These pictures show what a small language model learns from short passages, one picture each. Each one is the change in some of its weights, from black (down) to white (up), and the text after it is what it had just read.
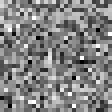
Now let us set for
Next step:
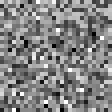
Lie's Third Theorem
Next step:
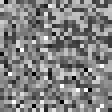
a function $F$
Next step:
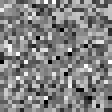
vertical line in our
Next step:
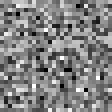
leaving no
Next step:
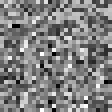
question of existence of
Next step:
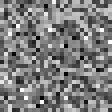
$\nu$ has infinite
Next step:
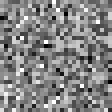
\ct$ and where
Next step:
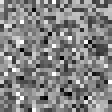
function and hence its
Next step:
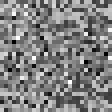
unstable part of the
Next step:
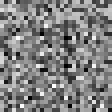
the linear OD or
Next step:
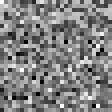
We remark that the result
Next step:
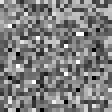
central difference schemes for
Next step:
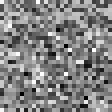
mixed partial derivatives,
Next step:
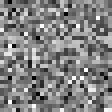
graphs) of graphs to
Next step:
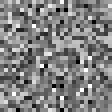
too. Furthermore
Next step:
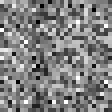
finite core graphs with
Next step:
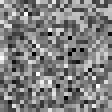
rational functor associated to the
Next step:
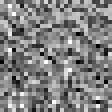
not perform inner
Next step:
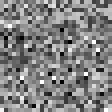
summability of the
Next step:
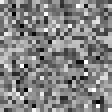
leaves according to the
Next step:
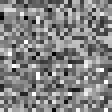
regular mesh like the one
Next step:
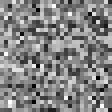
As long as the cell
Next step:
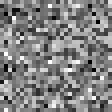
As remarked above,
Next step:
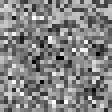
independent random variables.
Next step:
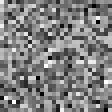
can of course be
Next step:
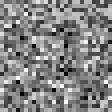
absolute matrix
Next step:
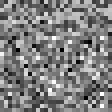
consider symplectic toric
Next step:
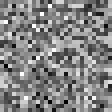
over nonsingular projective
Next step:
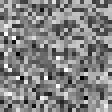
influences the other
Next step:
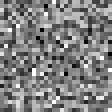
$\varphi$ and let
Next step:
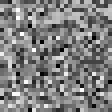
and only if every path
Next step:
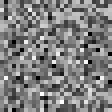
$R$ is generated
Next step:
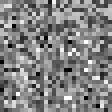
paragraph. The
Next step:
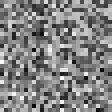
thought that the
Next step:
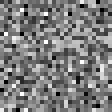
i \text{ is
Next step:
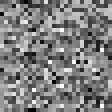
be a framed curve
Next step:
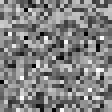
there exists a function
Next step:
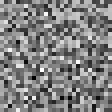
an analytic solution of the
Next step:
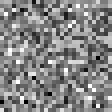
graph embedded in the
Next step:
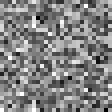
general unrelated
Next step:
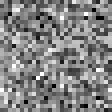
as Table 1 but for
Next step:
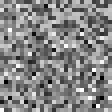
in the time interval $[
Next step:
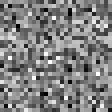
the present paper, we
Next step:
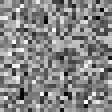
larger error. This
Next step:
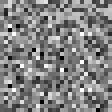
fact. Assume that the
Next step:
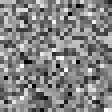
of spurious
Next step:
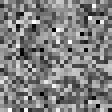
is transcendental
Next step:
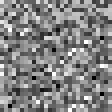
hyperbolic extension coordinates
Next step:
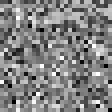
and the parameters is described
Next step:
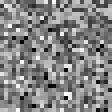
capacity. This yields
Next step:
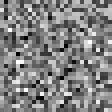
$R$, in view
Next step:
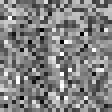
these events.%
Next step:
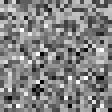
the convolution product and
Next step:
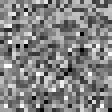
position at the very
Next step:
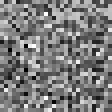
an explicit formula for
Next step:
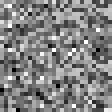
local ring of residual
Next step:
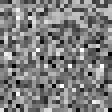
and is found by setting
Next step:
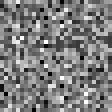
\bigl( \eps
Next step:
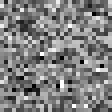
are three integers such that
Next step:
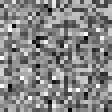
precision of
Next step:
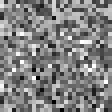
that every projection in
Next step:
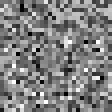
mutually independent random
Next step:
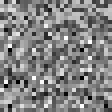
the K\"obe
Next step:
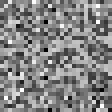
should prove the convergence of
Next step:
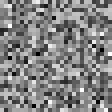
properties of the optimal
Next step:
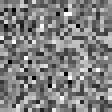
(3) holds and
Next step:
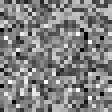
is proportional to
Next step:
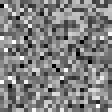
k)$ may be defined
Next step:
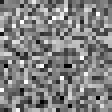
RONS (right
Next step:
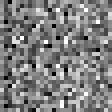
\ \epsilon \to
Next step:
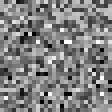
to the first factor.
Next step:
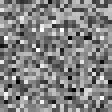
of the determinant of
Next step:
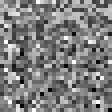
An important step towards
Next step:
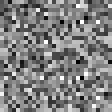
an $n \times
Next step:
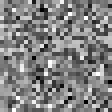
replaced by a
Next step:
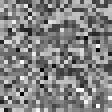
can be found in the
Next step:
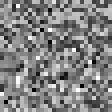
write $a_1
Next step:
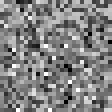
on $\piop$
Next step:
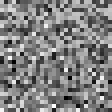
the goal of
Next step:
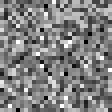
$\Gamma'$ with parameters
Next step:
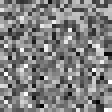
of the geometry of complex
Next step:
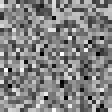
that the distribution estimated
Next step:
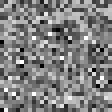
consider the influence
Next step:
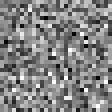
{\it Proof.} The
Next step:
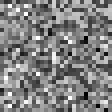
at temporal
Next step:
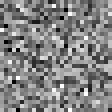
cones. Such
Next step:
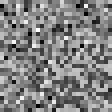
a leaf). Now
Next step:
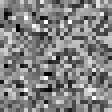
more general exponential generating function
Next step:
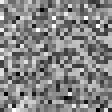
sufficient conditions assumed in
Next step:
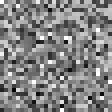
similar, this time write
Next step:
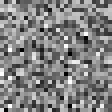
the conic constraints
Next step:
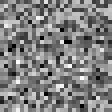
check the first identity in
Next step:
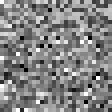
valid. To formulate
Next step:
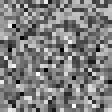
occur for pairs of regular
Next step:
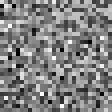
solid tori.
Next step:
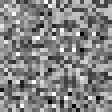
different number of these coefficients
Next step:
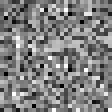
and F.~S.
